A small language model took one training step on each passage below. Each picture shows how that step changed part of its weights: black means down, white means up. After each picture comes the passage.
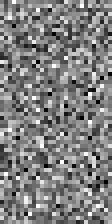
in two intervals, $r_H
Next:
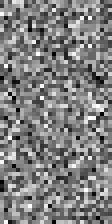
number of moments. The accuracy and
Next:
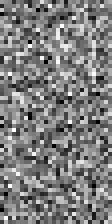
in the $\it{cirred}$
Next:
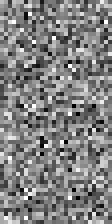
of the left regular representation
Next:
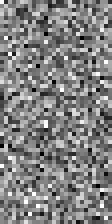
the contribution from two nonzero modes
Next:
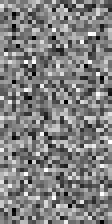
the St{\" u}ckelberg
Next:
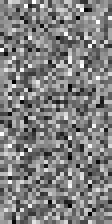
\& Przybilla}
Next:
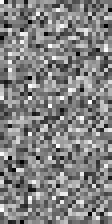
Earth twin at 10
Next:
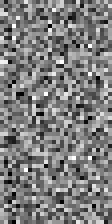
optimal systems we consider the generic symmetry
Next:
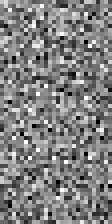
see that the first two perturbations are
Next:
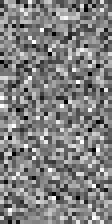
inputs of the DUT:
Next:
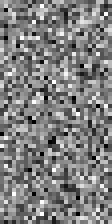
show that the bounds coincide
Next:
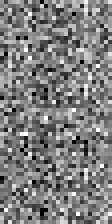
solid red line indicates the
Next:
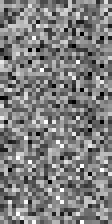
lens for final imaging \\
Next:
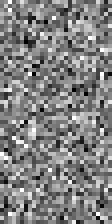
here (spatial grid of
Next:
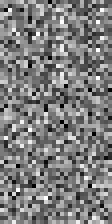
now been applied in many simulation
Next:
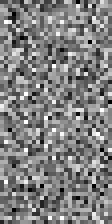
of these, he metric and its inverse
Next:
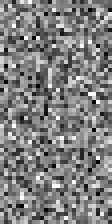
\Big>}, \end{equation} and
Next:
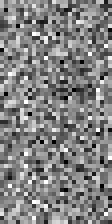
Machine Learning (12\%),
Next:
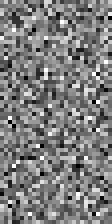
regions in which perturbation theory and
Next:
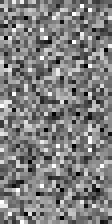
domestic market and a high
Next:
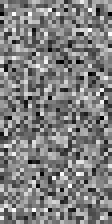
zoom of \costhreeD
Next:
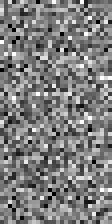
are the phonon creation and
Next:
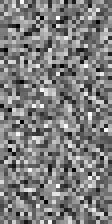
who needs extra medical
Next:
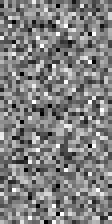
hardwired model for user
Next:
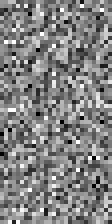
long been known that for ions
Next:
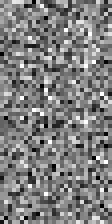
temperatures of space or in dilution
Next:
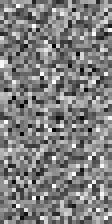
anyway rather large.
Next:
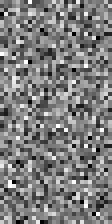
fitting a PSF model, generated
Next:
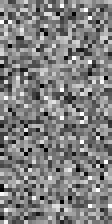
expressed as a function of wave vectors
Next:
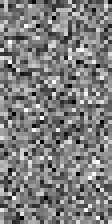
Fourier transform of ${\bf
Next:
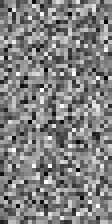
clock' and show that the evolution described by
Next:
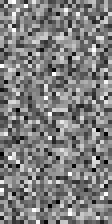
attacks. Overall, this work
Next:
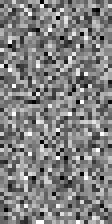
is decidable in polynomial time
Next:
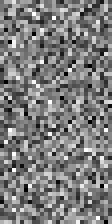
our own AI agent
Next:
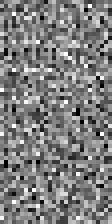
Jefferson Lab},''
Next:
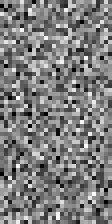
continuous on the surface the third
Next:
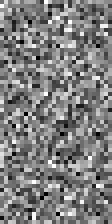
simplest formulations, and identify
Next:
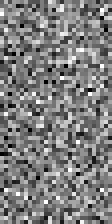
enhancing the elemental
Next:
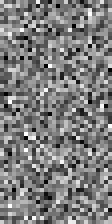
}\right) \left( D_{\pm
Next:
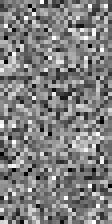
of gravity (entropic force,
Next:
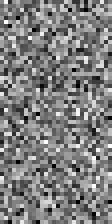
at the level of the clustering, resulting
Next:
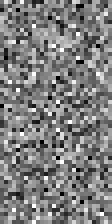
It does not involve any kind of
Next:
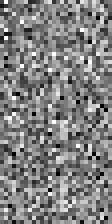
=0$ or (after applying
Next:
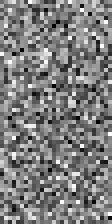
monopole, dipole, and
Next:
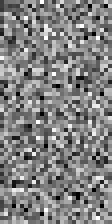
that in the case of newtonian gravity
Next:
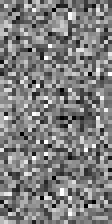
Hamiltonian (Eq.
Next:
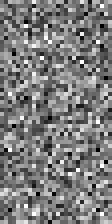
as an e-mail conversation between
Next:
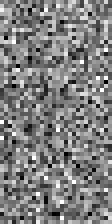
radiative heat transfer is an approximate
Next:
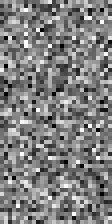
\theta_{23} $ from its maximal
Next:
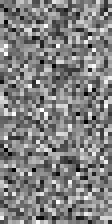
galactic coordinates:
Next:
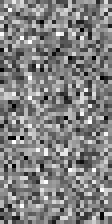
uses a least-squares
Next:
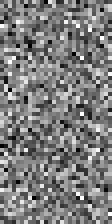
can be found looking at the anion
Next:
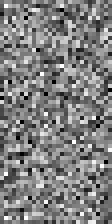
used as a document. We also present the
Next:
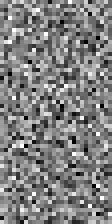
phase coherence, pairs can
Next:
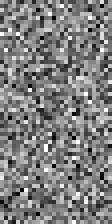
star}$ is the total moment inertia
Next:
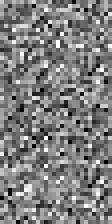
travel, rail company,
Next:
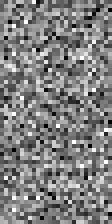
max-flow $f^*$ and
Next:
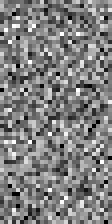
underlying Born-level process
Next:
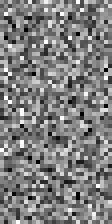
relation associates the quasi de
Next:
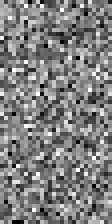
(ii) which have been evidenced
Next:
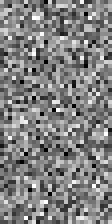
see that the signal appears as an excess
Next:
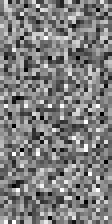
comparison to the potential one and a variation
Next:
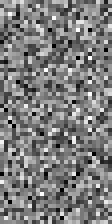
theory and on the experimental side.
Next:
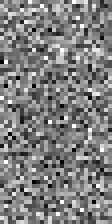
and the resulting neutrino masses are
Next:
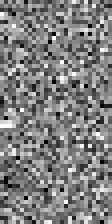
off-MS categories
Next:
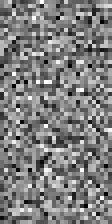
increase discomfort. This
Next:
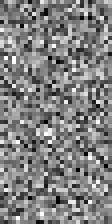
that the sequences folding into a
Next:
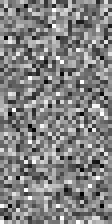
for mixing induced by magnetic
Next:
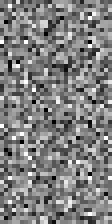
r r r|} \hline\hline
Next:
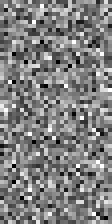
find evidence for small pairs,
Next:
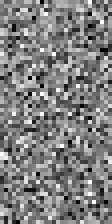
lattice gauge theory in past
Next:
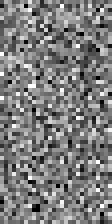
``coarse'' ensembles
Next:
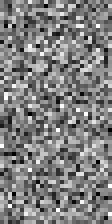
almost perfect agreement between
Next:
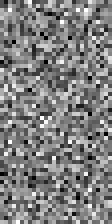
bound on the radius today can be
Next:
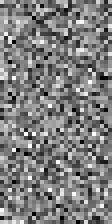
to those induced by cosmological and
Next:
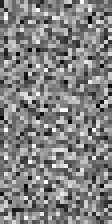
JIMWLK result for the
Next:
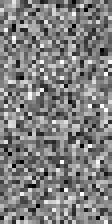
measurement noise in our measurement comes
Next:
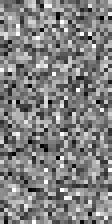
two features permit us to separate the
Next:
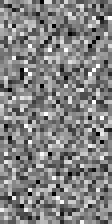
undergoing fragmentation can
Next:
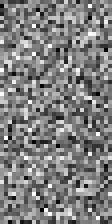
- t'$, we deduce that
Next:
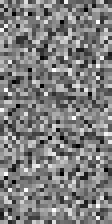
the integral eigenvalue equation for
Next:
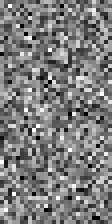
an in-depth discussion of all
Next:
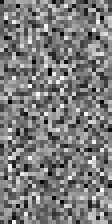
dropout demonstrates
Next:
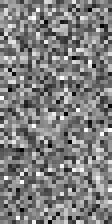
is a bijection $D :
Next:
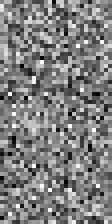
be represented adequately by static
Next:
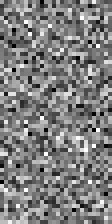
at low temperature. At a given temperature,
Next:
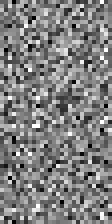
complex photonic environments and
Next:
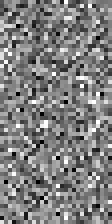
to the fact that decay exponent does
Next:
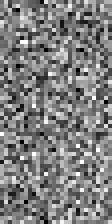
Hence, for variant-1,
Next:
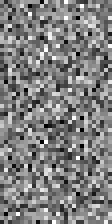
is forbidden. This
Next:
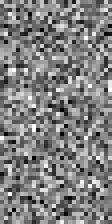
DMS gives rise to exciting
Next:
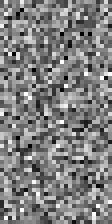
possible diffusion regimes, $0
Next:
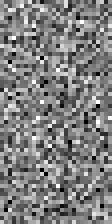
time required to obtain this set of data was
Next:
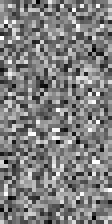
There are examples of supersymmetric
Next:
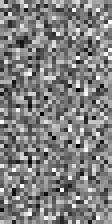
a Gaussian distribution density with
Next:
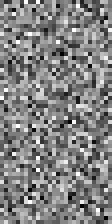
X&=&q\cos\omega t
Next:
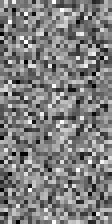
appeared in the literatures.
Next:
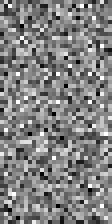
two epochs by eye.
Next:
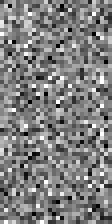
and supramolecular structure of
